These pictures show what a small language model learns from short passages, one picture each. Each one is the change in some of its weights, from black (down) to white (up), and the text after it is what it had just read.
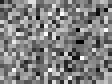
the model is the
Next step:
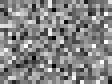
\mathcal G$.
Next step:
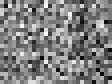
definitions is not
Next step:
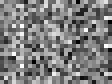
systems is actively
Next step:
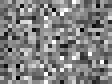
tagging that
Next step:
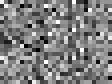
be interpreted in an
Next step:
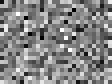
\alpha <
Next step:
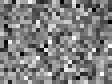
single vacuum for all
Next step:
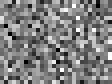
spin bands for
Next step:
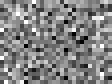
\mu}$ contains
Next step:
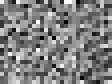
solitons from
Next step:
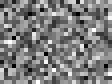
there are at least
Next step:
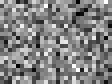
the sufficient condition is
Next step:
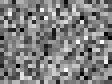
this argument further,
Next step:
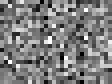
reasoning about which
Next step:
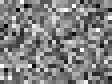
amplitude to the cross
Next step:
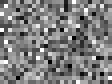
then one obtains
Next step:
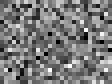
to six generators in
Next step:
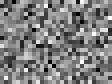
These results are
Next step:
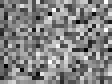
we make a
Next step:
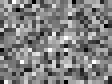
place these points
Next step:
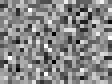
has been widely used
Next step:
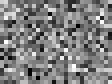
fact increase if the
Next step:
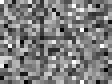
gradient of the total
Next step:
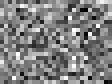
kernel has finite index
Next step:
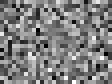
to the existence of
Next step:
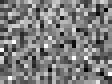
the measured dissipation
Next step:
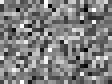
This is due to
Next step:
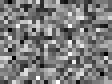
ball of mass
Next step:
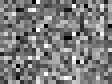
non-constant and
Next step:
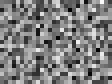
on the details of
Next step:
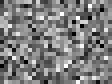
CW seed
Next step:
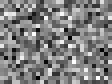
graph on the vertex
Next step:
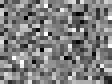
The proofs are given
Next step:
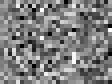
right endpoint
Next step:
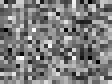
metrics, ${\Delta
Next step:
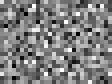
1-form on
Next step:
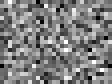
the other situation,
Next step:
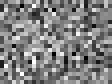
obtained in the Section
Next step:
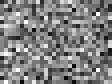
+\alpha x
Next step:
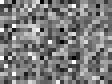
readout channels,
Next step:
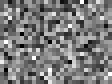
form of the vacuum
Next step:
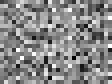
2 \rangle
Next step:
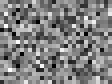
$S$ with
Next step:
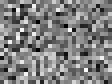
Equip the
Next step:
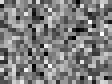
does not affect the
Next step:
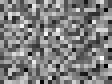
is in the
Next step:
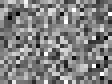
the problem by following
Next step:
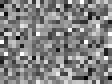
we can define
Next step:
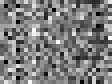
Allen radiation
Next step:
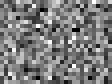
at any point
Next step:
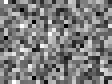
associate a potential
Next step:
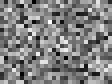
the covariates
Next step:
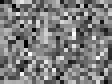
$q$ to
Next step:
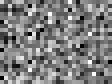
picking all
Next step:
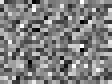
This provides us with
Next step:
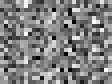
simple. In
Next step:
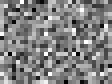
\\ Efficiency
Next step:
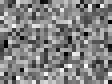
rank 2 and higher
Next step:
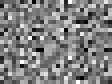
then we have
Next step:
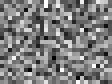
of the theorem is
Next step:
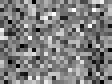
%so that
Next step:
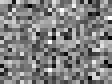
magnetic field,
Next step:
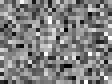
detect. Furthermore the
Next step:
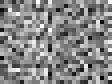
\theta \ $
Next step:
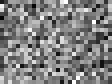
the dry
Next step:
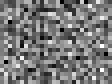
of planes of
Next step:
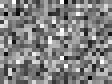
where each hypothesis
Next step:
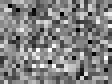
works for this
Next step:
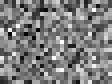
of extinction on luminosity
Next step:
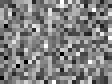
where $\tilde
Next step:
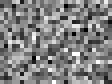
and in particular we
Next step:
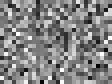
for finding the
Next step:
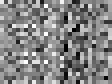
presented here suggests that
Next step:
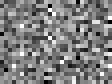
were projected into an
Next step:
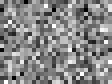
sometimes referred to
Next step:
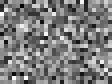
are obtained by
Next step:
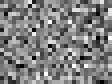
In the final step
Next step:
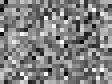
method being applied is
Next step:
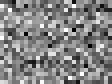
\right) +
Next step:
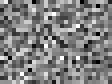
than that in
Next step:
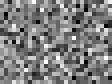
is compact and this
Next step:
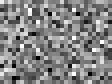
not rely on
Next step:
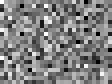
be used in
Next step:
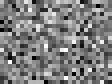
that exactly $k
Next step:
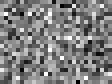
Eddington ratio
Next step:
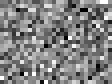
SDE has the
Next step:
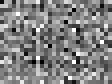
\alpha +4
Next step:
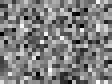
are not aware
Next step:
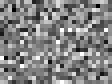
on that we refer
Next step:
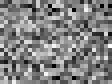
2nd and
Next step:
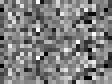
our observables, we
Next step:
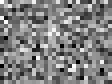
Choose a
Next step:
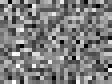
centre in
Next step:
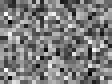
instance of brighter
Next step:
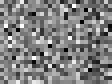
symmetry gets
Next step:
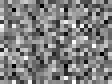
Julia set
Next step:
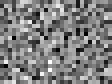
have a set of
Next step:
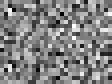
and for some bounded
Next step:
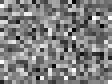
Filter &
